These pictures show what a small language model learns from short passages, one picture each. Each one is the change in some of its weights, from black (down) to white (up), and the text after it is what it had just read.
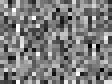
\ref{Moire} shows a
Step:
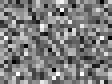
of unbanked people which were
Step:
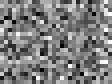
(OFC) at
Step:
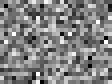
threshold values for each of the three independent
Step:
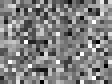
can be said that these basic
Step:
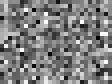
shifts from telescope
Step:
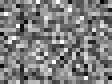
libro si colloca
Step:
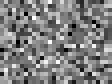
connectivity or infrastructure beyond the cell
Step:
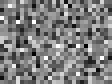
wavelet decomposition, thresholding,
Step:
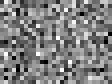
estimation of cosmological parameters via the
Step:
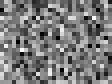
consistency with other samples harder to rule
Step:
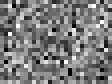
wider use of distance and mixed
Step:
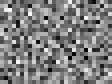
2008]. Being a value, justice
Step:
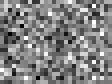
определить точное
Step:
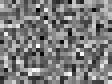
are ideal for testing deviations from
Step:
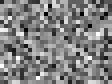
properties of multi-agent systems
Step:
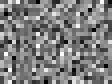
rotary instruments is commonly
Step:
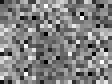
Phys. Rev. Lett.
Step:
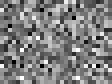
Article History:
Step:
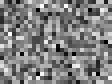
that accurate values of pK_1
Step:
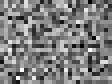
solution, we use anisotropic matter
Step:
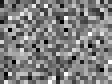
and data collection. - Mr.
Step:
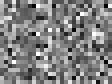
lokal, distribusi
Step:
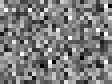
AGILE space mission
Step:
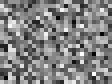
Associate Professor Sevil
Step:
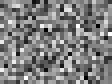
O'quvchi tag
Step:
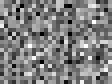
the cost of draft animal power
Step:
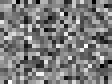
$S_\varphi$ and its
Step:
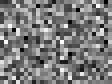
pursuit of initial perfection |
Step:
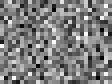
supported by upcoming networks
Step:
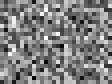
Soc. Jap. }
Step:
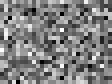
26-й сессии
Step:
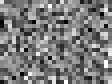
White Paper and HEIs
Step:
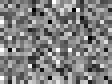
such that they are not so
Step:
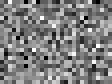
effect of board diversity on the
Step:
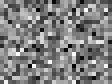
alignment representations are reconstructed as
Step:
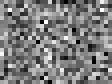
an antibiotic treatment
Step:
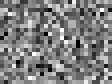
of the first three months to
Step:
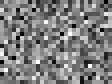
the division and quantification of the
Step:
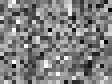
trabalho, para caracterizar
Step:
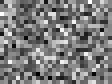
"a lack of transparency,
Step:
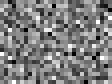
marginal signal during its observations from 2000
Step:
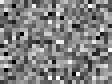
[25]However, the calculation method
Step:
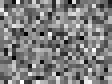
result of gradients in the
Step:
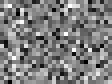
choices, and can be used within
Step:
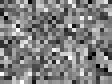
и его идеологии,
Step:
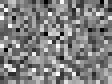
knowledge to ensure proper feeding practices and
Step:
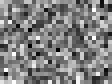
bir OAV javobgarlik
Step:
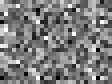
der durch die DataCite
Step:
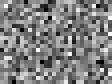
hết năm
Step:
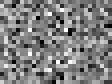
and APECS France Online
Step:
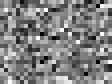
educational theater. Lit
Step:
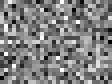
functional recovery, patient satisfaction,
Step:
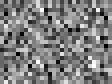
göçebelerin boş
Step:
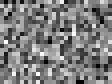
LM at sites along the lower edge
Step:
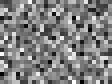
enquêtés Les
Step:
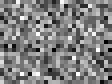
ГК способствуют
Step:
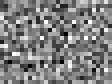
oda, 1 adet
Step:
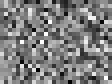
a conventional linear PID controller.
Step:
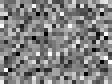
[12]. To the best of our
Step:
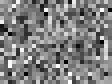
of IFs inside the Ma
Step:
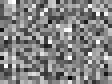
у Києві. Про
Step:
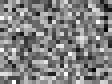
selain paket yang
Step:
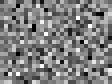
random agents. Keeping
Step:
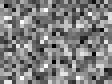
Boychukizm was
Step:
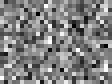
final award are not published or made
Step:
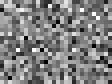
prueba de validación, a
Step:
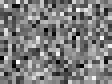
the learner profile is available in knowledge
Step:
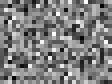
қайсарлиги буни
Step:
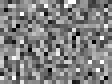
the X-ray flux. This would
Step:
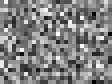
descriptive type of research was carried
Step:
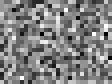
área retangular de
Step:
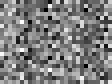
intercepções por falhas que
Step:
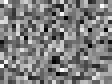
on cosmic high-energy phenomena
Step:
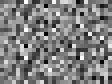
ва қурилиш
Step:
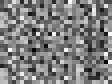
\begin{eqnarray} \Delta
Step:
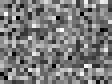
peaks unlike the method based on
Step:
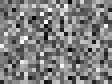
no. of tweets No.
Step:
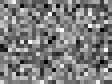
peaks, verifying the expected
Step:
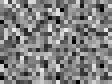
переводчиков!) от
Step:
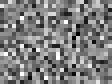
the diffusive F-layer
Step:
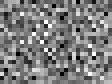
RL algorithms. The environment is designed
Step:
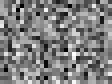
the same VM where the target user
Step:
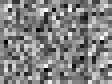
professional who diagnoses the depression
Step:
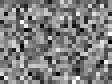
same subject. Conversations about content
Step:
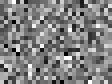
стає те, що
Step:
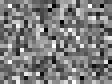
saturation scale can be determined
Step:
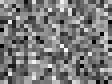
contributes to robust performance under severe
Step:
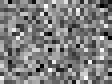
part. However, there was an average
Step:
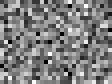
and priorities to the press and
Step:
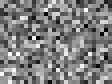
model alternatives are tried to come
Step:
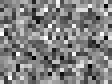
quizá el título
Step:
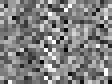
"t+p", where
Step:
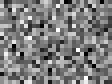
cosecha y el agricultor
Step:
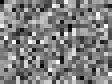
Profile of Painted
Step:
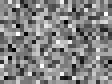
yangi imkoniyatlar
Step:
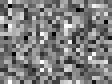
merupakan hasil deteksi
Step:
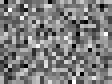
wave in the nonperturbated medium
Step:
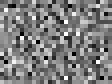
a large number of cases, India and
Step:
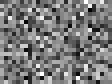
Board MEMS Micro
